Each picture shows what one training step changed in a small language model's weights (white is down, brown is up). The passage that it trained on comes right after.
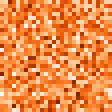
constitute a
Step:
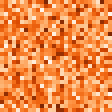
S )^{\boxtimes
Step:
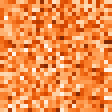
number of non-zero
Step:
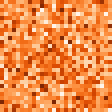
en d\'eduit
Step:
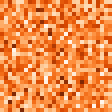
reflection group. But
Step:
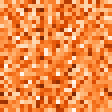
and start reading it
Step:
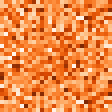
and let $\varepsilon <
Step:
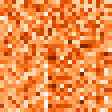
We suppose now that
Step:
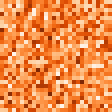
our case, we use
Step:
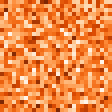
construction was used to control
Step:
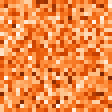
the convolution product on
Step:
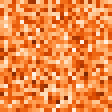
of the tumor
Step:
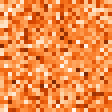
the time discrete numerical
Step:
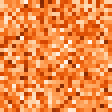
infinite variance and
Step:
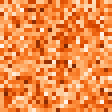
is either $(am)$
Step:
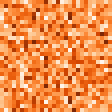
\eth In order
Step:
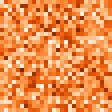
that the dimension of the
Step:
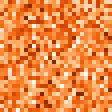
increase, as shall
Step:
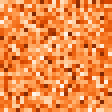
$g$. Using these
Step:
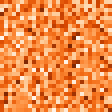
approximately equal to
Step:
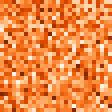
remainder estimates. The
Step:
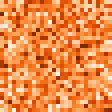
we obtain the inequality
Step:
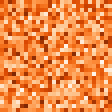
following holds for any
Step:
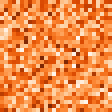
structures in gas
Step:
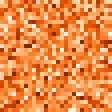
as in Setup
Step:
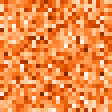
note is that there is
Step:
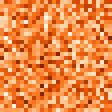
below proceeds in
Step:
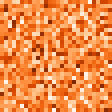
g}$ of formal elements
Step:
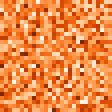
to DeConcini
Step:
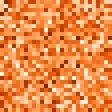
with Lipschitz constants
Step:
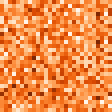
vast literature
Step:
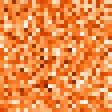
weights in ${\mathcal
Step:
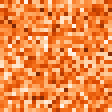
an algebraically closed field
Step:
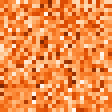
subset $U$ of
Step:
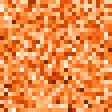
a linear system with state
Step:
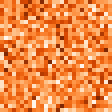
follows. Their common
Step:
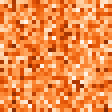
- \beta' u
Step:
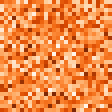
clearly symmetric,
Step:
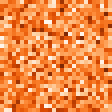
1 & \ddots
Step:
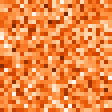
a priori estimates.
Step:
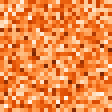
the uniform model over the
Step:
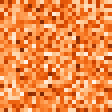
relators is a
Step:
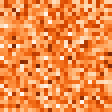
they prove that the
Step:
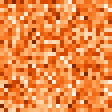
travelling with
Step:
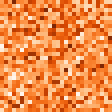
On the other hand,
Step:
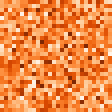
then $G$ satisfies
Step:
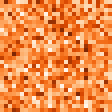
positive and finite.}
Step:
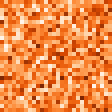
an integer such that $
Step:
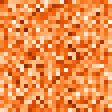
and the subsystem
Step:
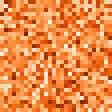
with a dense free
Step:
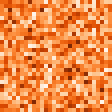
are ${1\over
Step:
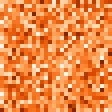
$A$ be a
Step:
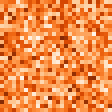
parallel body;
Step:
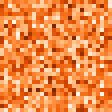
conjectures about
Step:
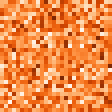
He and Xin
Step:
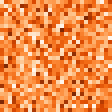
that $\Phi \colon
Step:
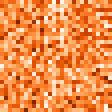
n-1 \right
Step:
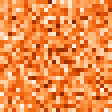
as well: an example
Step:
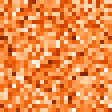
effective way to determine
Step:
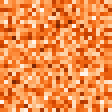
expressions. We can
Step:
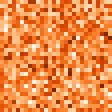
of order seven,
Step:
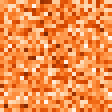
set of locally finite
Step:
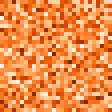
One shall list a
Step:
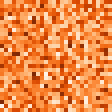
Keller for
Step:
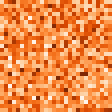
This leads to the
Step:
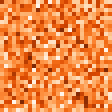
Chinese remainder
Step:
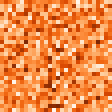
the following sections we
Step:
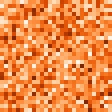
$\theta + \Lambda
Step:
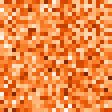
a triangulated category
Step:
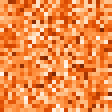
x^\rho \] for
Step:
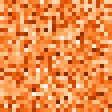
For the most part we
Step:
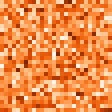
and choose bases
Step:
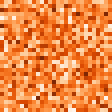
enveloping algebra of
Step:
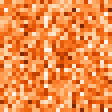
1.4 below that
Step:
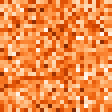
is statistically lower than
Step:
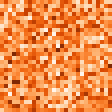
the same for the
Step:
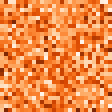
initial amplitude
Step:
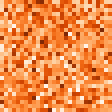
each $d$ of
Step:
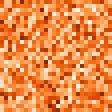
Nearly the equality
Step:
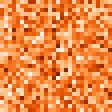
of the mean curvature of
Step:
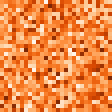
denotes the dual group of
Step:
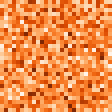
of $G$ is
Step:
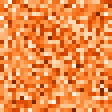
perform well in more
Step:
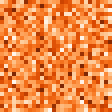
.2cm Assume first
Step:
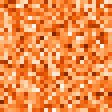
\\ \hline Carter
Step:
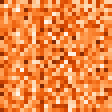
complexity bound when
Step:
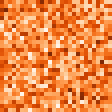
inequality that is equivalent to
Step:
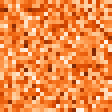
solution trajectories
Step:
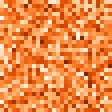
Let $\phi$ be
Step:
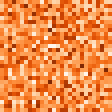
For example, as
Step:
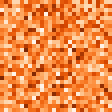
independent of the field of
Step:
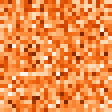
should be the same,
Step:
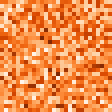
the family of algebras
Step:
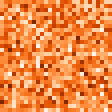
so called relaxation
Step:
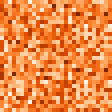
encodes the
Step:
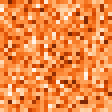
be obtained according to the
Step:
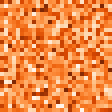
stratification defines a
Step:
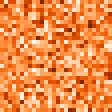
bound and proved that
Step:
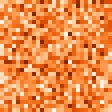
$g$ on
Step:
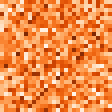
the income
